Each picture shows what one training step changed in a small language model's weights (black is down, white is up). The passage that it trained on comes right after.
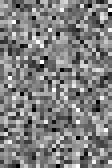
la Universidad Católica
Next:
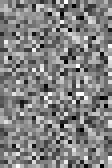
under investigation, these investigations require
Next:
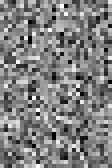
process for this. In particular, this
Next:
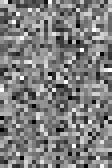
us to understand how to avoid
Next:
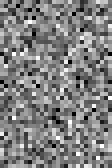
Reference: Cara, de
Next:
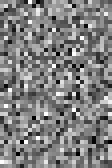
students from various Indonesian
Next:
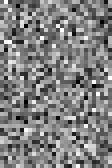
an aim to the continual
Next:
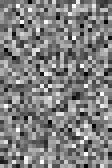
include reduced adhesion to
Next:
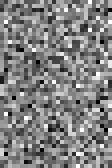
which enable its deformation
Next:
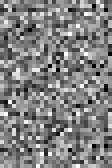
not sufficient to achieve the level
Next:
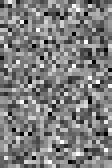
[7] Serpent 2
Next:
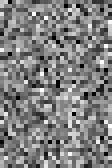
a foreign country
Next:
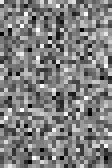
memiliki fitur untuk
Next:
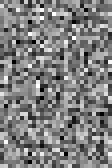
longitudinal dynamics of a
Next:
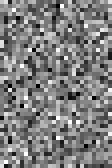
this will make participants participate more
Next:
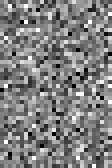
two people, highlighting the
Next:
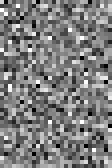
erbrachte Leistung mit
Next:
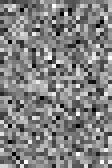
terms, including general keywords and
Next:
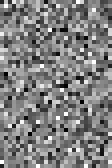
advantages of participating in the
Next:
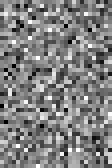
specific group and communities in society
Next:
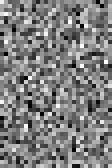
provided. New species differ from other
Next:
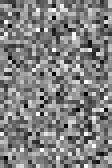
Bulletin of the
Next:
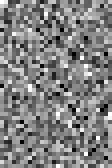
eosin (A, B)
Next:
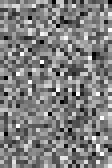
analysis, magnetic and ir
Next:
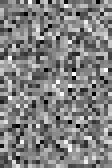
unit dalam dorongan
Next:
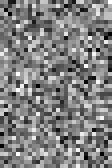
by at least $f +
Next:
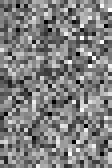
the opposite side of a
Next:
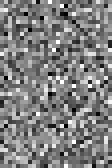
Montagem dos sistemas
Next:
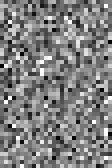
i cierpliwość
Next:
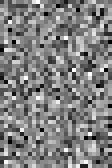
has early on recognized that
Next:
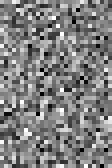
bir kun oldin. –
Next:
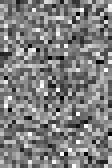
The key baseline characteristics are
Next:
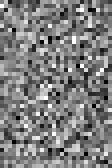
curriculum focuses on
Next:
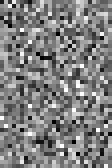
Comparison The above table
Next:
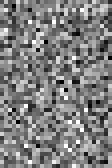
of man power into human capital. The
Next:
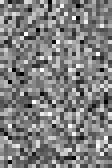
it contains all the five
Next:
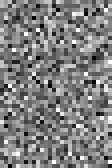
oscillent autour de
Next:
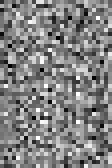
learning strategies and the formation of
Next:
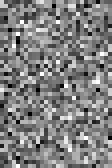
un alivio en su
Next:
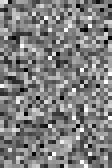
the effort put forth in
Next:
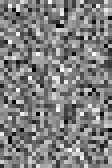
of public urban passenger transport
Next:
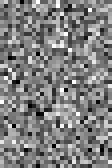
beradi. Har bir
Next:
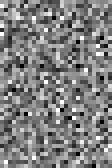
- \delta E$.
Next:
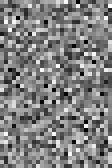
the required 15m distance from the
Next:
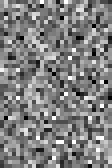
і клінічного
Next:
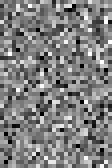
master several foreign languages
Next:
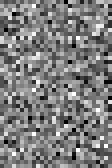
werden, wenn
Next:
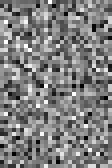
entropy subject to an average
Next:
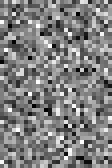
Qizi Электронная
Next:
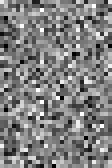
export in the China market
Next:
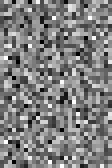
project links document control with
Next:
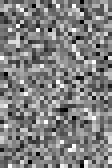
vella values was higher in the
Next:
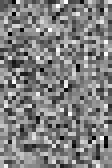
управления к более
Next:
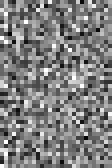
to 60 hours to
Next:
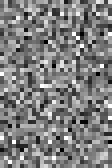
12th century A.
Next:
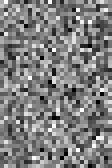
fully functional):
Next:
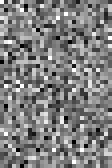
9. Post-test
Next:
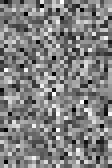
supplied as cheaply as the
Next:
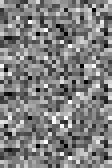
ayollar bolalar
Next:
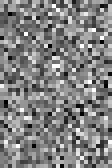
reflected in the text if carried
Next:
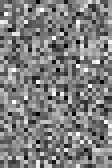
encompasses a wide
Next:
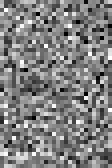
materials required for the household, since
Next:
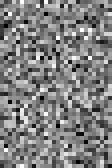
Baek and Choi,
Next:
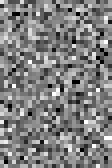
olib borgan. Bu
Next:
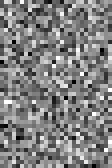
and act as a water storage
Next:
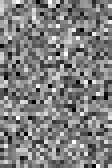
xizmat qiladigan
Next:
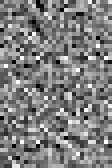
left untreated,
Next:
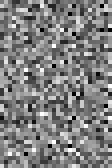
current social issues. It is
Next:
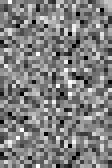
Ashri, A.,
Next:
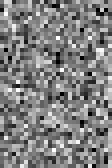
curtailments and has been
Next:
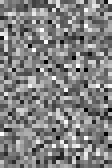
On the basis of the results,
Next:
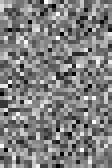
individuals to consider voluntary
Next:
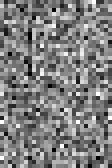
no direito. Quando
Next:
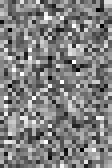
breakdown of
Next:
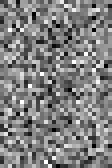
uzoq muddat
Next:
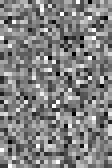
the electricity bill
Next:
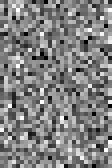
and discriminatory.
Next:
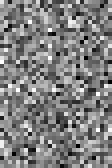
downward, however,
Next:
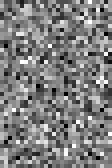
all respondents Table 3 revealed
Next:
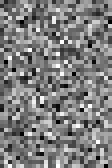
élèves comprennent
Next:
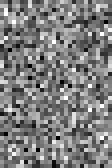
fortalecendo o caráter
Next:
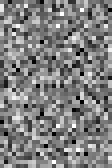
On clinical examination,
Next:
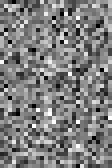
research. Keywords:
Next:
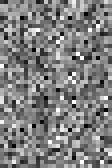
we voorrang aan het
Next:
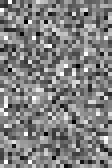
per arm). This sample size will
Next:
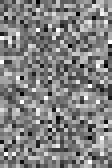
foydalanildi [3].
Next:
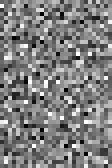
opinión de Lasarte
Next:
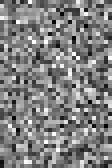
also the enduring cultural value of
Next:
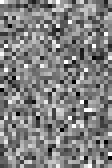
expand the business as well as
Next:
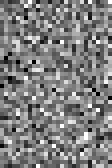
va kompyuter
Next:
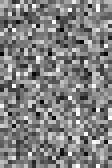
with *samtools*
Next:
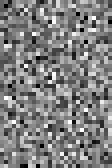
are incomplete without the
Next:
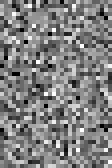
teacher is a profession that
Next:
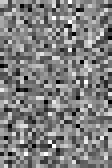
не сумевший
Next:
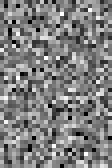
Bundan tashqari,
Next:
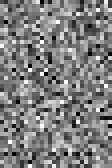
involucreata* B.
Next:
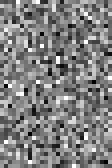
growth in 2020-21. The three
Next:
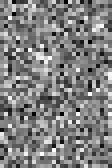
When one authorized user sends
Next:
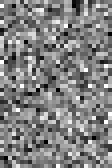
and ensuring the uniform
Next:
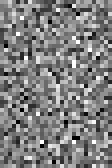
prática da liberdade
